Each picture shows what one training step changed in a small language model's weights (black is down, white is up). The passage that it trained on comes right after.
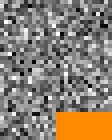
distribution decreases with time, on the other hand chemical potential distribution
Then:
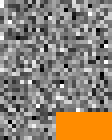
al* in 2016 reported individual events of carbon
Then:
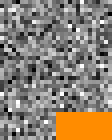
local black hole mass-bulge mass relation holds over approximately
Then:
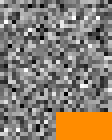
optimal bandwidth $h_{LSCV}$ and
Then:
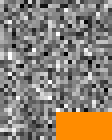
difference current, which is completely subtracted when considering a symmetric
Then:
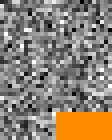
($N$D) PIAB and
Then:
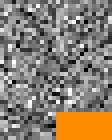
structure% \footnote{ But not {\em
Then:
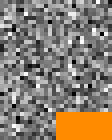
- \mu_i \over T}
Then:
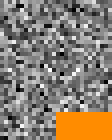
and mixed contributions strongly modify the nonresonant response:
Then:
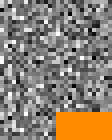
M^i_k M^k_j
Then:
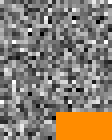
this goal, we describe a \emph{normalization}
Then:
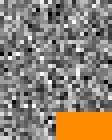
these equations, we find \begin{equation}
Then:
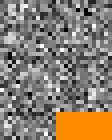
anisotropic hybridization intensity between conduction ($c$) and
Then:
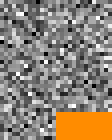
squared error (MSE) and root mean square error
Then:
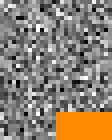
Springer reproduced with permission of
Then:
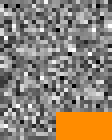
be to make a direct radius measurement of the host star with
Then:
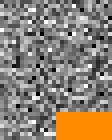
s$^{-1}$ for the water maser
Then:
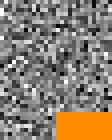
in the Lagrangian can of course be interchanged, so that
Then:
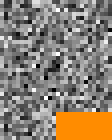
the end of inflation the trajectory in field space will be in
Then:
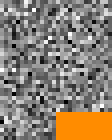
has its limitations, for example in the cases when a particle
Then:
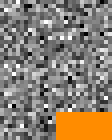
L$_{UV}$/L$_{X}$ ratio observed over
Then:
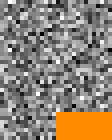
Gelbach, J. B. &
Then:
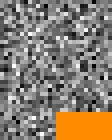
the Iris classification problem \cite{Chen2005}. In
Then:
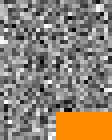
of the pulse would be shortened to 2-3
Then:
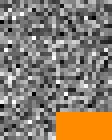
affine connection with the metric is quantified by the
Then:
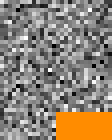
number of players going to infinity. Under this
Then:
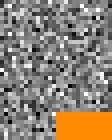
the ``relational" degrees of freedom, which are completely
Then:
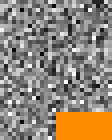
naked singularity, changing its mass and angular momentum
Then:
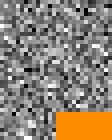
exchange diagram (c,d) and those that only contain
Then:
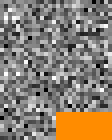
role of operator $\hat{G}$ is played by
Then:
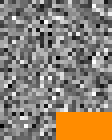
\bibitem{Alt03a} J. B.
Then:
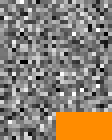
single \emph{output object} $X$, which
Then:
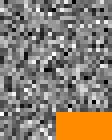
time evolution indeterminacy, we fix the gauge imposing
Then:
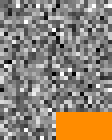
D.-s. Kim, Nano Lett. 10
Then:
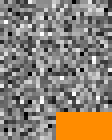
This change in separation behaviour does not make qualitative sense,
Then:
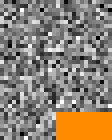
% When the bound state exists close to threshold $\Gamma >
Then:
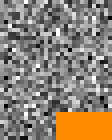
disordered manganites with small Ln
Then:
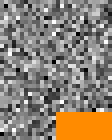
value of the Rashba strength is taken as $\alpha
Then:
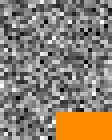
to emergent photonic behaviors with applications in fields as
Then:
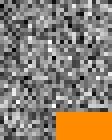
transitive action of $\R^d$ on a
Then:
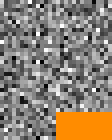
client dissimilarity by comparing the RDM of
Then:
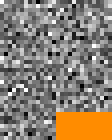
- especially when we keep in mind that the function of
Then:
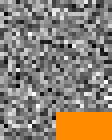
the maximum stress, respectively. For such a closed-form
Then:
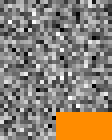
by running this code are demonstrated in Figure.
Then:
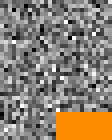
for these samples. The BOSS double spectrograph
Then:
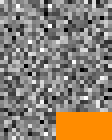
GHz radio polarization oscillations in GRS 1915+105,
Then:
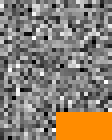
other potentially contributing 2-loop graph is zero due
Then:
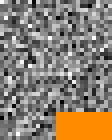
if $T_h$ is exponentially distributed with parameter
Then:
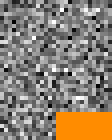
regularization for the fermionic degrees of freedom. Under such a
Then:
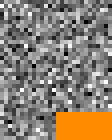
perturbations at the crossing points are continuous, thus we have
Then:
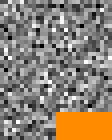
$K$ is the position of the nodes, which are
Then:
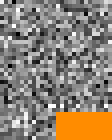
the predicted time delays and its 68\% uncertainty are reported
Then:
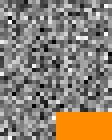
curve can be modeled as flat for a time
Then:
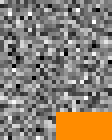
show the explicit form of the transition amplitudes for all the decays
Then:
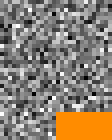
we have the pressure \begin{equation} p_{\rm
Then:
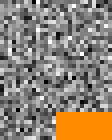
170 mm), was separated from the remaining UV and visible
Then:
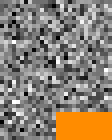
for the effect that came from the optics. The
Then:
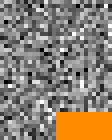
one has to follow its entire evolution, which implies a large
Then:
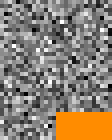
needed. As in the case of general-relativistic
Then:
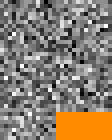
Work} {The present study has several limitations that need to
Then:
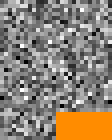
Explicitly-typed declaration
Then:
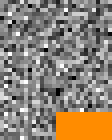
equation arising from the analysis of the time evolution of
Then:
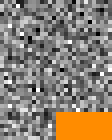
and astrophysical observations. Concerning the
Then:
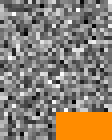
and the progenitor mass, $M_{\rm
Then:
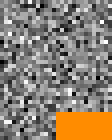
shifting the PL emission towards lower energies from
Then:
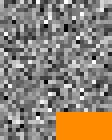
units, while Fig.~\ref{fig7}(b)
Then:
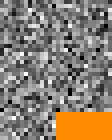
acknowledge the U.S. Advanced Research
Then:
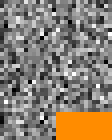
demonstrate the presence of the acoustic black hole at regular
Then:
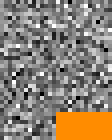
represent the input image features. Moreover, the $L$
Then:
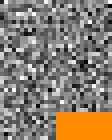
limitations is to replace model(s)
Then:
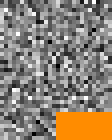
per atom for the clusters should be closer to realistic cohesive
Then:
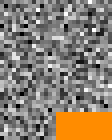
an equation of state with pressure $p$ and energy density
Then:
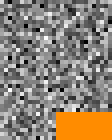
work: As shown in Fig. S5(a),
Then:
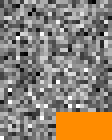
expected to become independent of momentum {\bf k}. In this
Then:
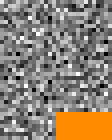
the high-$p_T$ elliptic flow below
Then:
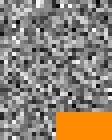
c c}\hline \hline \\[-2pt]
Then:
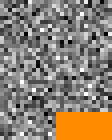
event files; it allows the removal of
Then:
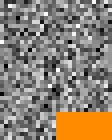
motion can be written purely in terms of these variables. There
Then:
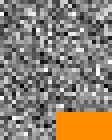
+\frac{\partial C_{AA'}^a
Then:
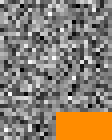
value for the slope of the symmetry energy $L$ at
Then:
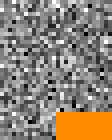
This results in a much more efficient launch cycle where
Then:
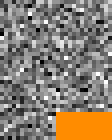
is consistent with the experimentally measured WP-AP splitting,
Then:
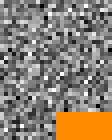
larger rings, where the accuracy decreases [6].
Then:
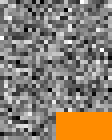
in the induced spin-polarization at the TSC
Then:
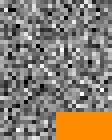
Three Linear Discriminants (LD) are
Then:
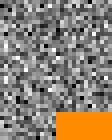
$\times 10^{-14}$). Conversely the p-values
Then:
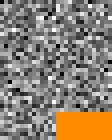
relations between the renormalized parameters in the on-shell and
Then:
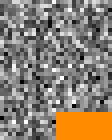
\FOUR}\ , \end{aligned}
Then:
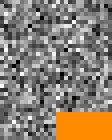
are already heavily used in this way, where they
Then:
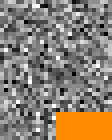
preference at $\phi=0$, consistent with the findings
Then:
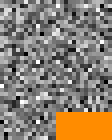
as % our main example and continue to use its particular
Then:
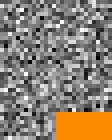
parameters this source-brightness threshold can be found easily
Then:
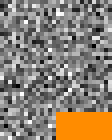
of venation networks is very similar to that of
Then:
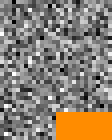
subspaces. Their weight distribution consists of
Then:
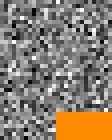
for instance, which is a result consistent with a nonlinear equation
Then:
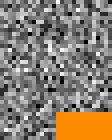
bin we restrict our analysis to the range
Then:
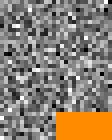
atoms: \begin{equation} V_{\rm
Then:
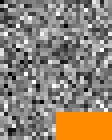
background protons, which are immobile due to their
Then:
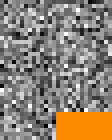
the bounded reachability problems, the estimated probabilities computed by
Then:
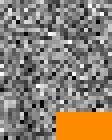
and R. R\"uckl (Nucl.
